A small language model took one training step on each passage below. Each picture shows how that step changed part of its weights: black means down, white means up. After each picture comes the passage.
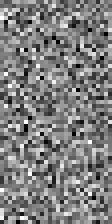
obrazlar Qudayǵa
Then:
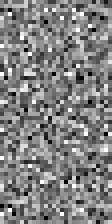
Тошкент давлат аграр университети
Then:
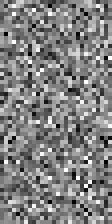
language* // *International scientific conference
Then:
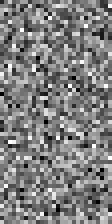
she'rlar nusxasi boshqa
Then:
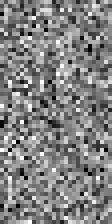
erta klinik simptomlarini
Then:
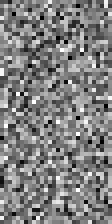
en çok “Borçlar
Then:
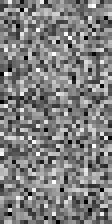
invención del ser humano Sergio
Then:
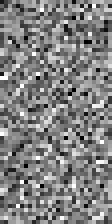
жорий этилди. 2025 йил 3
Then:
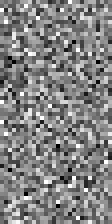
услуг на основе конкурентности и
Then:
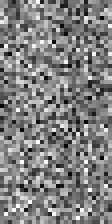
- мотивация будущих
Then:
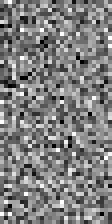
The complex of methods was used for the
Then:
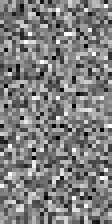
bo'lgan. Ammo astronomlarning
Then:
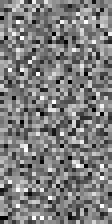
Continuous Improvement. Editora
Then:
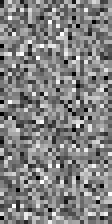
людини. Працівник, маючи
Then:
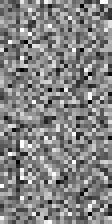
THE MODERN EDUCATION
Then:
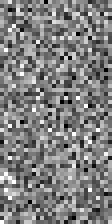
el sayyohi Toshkentga kelib,
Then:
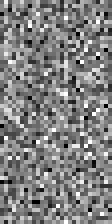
Campo-Arias, 2005). El
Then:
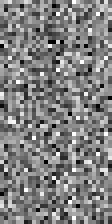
WHAT SHOULD BE
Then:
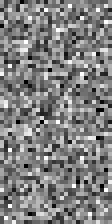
Филиппа Македонского и
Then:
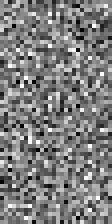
em áreas agrícolas, de acordo
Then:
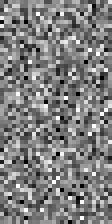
bilish VA shu metodlardan foydalana
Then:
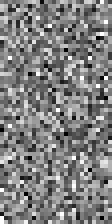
Arten mit anderen zusammenarbeiten F2
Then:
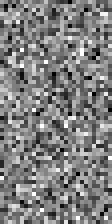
\Rightarrow x_1
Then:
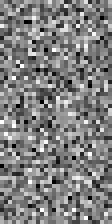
Modis. Dưới
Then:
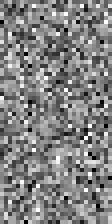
anos. - I10 para Informantes do
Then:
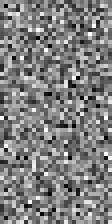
indígenas estará supeditada
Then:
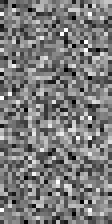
π.χ. μέσω
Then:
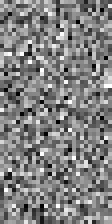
Заметное сокращение
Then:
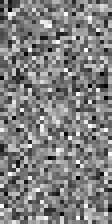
de esgotado o prazo
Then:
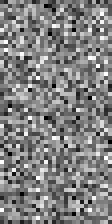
especies se reproduzcan.
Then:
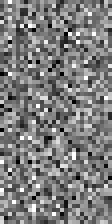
contexto é que entra os direitos humanos,
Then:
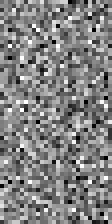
2, ерга уланган электрод
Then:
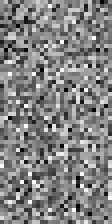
підтримки, автор визначив необхідність
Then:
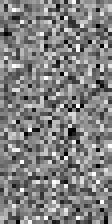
На сегодняшний день оценка
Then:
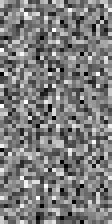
PHYSICAL FITNESS
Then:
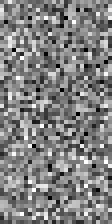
vieții pentru toți; ODD 5
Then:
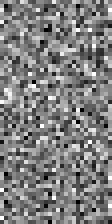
CHDNS ga nisbatan,
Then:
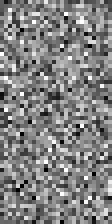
ettirishi, mehnat intizomiga amal
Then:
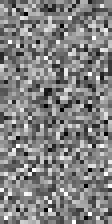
bazinul Mării Negre) și
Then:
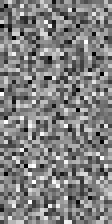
transfer of solar heat to the
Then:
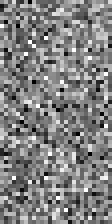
limites e perspectivas de um campo
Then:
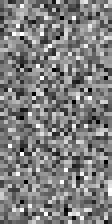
або знаходиться під її впливом.
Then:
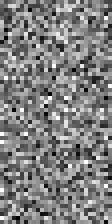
¹Abduvaliyeva Nodira
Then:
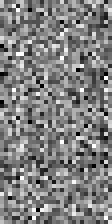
культура народов Дагестана
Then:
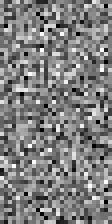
yuqori o'tkazuvchanlik, mustahkam
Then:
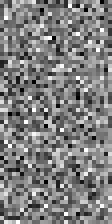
» (article de fond). L'article de
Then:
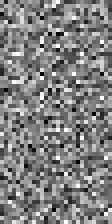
CONSTRUCCIÓN DE LA
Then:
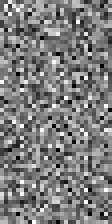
Ularda maktabgacha tarbiya rivojlanishining pedagogik asoslari
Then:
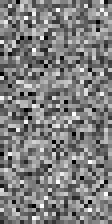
ou da renda. Enquanto que para
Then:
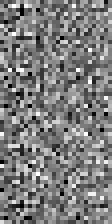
ҳам фаслнинг бир қисмини
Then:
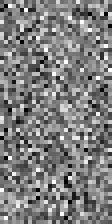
vínculos institucionales No hay una
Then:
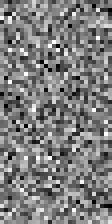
atau RSA dapat dilakukan berdasarkan
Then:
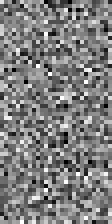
quindi un'eccellente
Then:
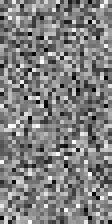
ergänzen/verlinken -
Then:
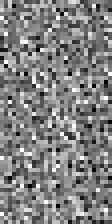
partir da década dos anos 90,
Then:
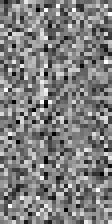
и механизмов искусственного
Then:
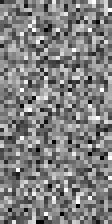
escrita que desafia o Estado, a
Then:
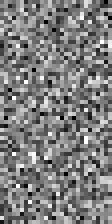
of critical infrastructure, social support
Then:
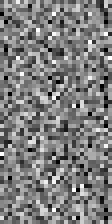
1. Abdinazimov Sh.,
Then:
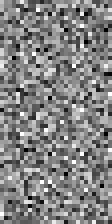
- агар 2020 йил МХХС
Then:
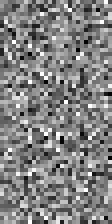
hambatan samping Tinggi
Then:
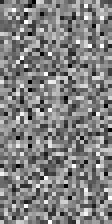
тилига таржима қилинди,
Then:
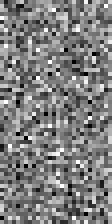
la performance de l'administration
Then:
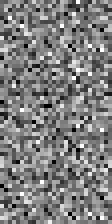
якісних структурних змін.
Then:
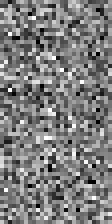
возможностей и повышением настороженности
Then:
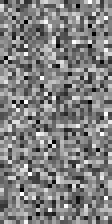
des anciennes carrières
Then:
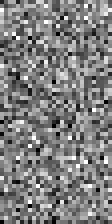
царя. А се в начале
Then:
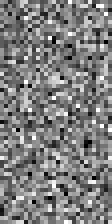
conteúdos paleontológicos de
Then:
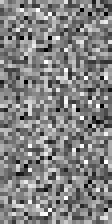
рентабеллиги) 37% 24%
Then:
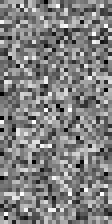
linguistica non doveva limitarsi
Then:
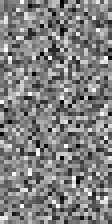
его демонстративное отсутствие
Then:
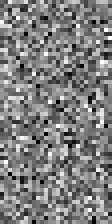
e dei colori, riflette una
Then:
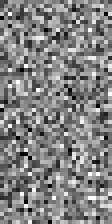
que se supera a sí mismo”
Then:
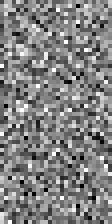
EG204 Gallaorol +
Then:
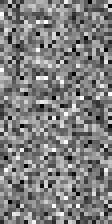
OMILLARI Eshova Dilbar
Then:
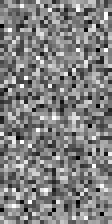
profesional experto en su área de
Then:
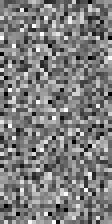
jihatlari tahlil qilingan. Tarbiya masalasi
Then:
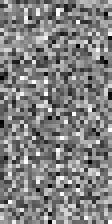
moeten samenvallen en dat de
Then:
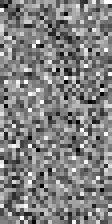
роботи здобувачів вищої освіти
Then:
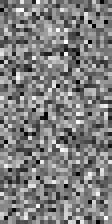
Bacharela em Nutrição.
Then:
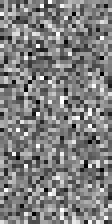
e qualidade muscular, a circunferência
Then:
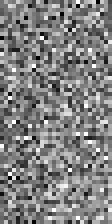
dos vieses de raça e corpo
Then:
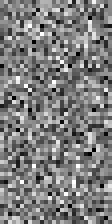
ano do curso de Fisioterapia
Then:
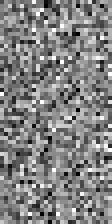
significa mais do que expressar a
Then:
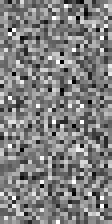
qat’iy saqlovchi barqaror kategoriya
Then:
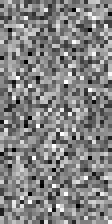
obtener información sobre el tema; dimensión
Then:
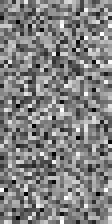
Nature et Tourisme,
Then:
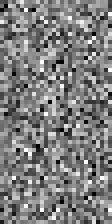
risco clínicos, comportamentais e
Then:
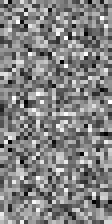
antara berat badan ibu dengan
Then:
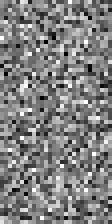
para qualquer modelo educacional que deseje
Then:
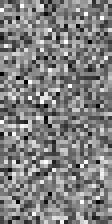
a la mala calidad de sueño y
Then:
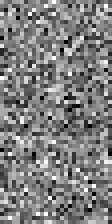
Maßnahmen zur Beseitigung der
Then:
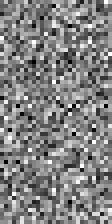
пацієнтів була II стадія
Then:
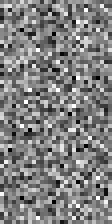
қандай турдаги ва
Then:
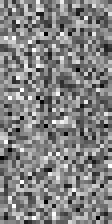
– Самара: Издательский
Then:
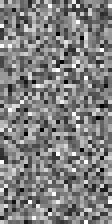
Eng past ko'rsatkichlar
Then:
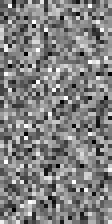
material utilizado na malha do assento para
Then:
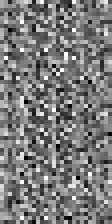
ҳар томонлама ҳисобга
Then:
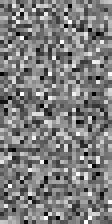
jarayonida kasbiy ko'nikma va
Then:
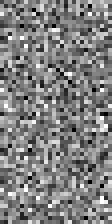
Morales, R. J., &
